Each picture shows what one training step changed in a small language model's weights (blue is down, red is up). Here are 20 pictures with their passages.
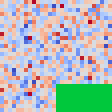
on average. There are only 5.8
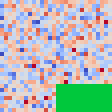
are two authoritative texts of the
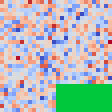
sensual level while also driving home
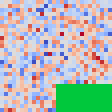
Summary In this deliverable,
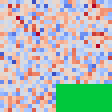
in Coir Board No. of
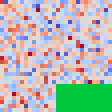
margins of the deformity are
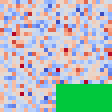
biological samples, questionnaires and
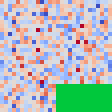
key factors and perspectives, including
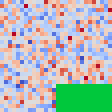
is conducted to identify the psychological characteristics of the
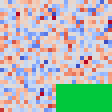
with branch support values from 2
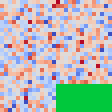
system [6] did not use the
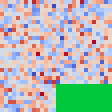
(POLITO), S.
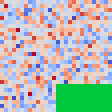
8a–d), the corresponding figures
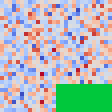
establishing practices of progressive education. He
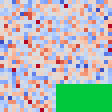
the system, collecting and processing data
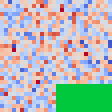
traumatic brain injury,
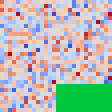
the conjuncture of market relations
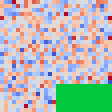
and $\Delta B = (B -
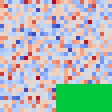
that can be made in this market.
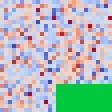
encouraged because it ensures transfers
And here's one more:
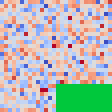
management (TQM) tools. This
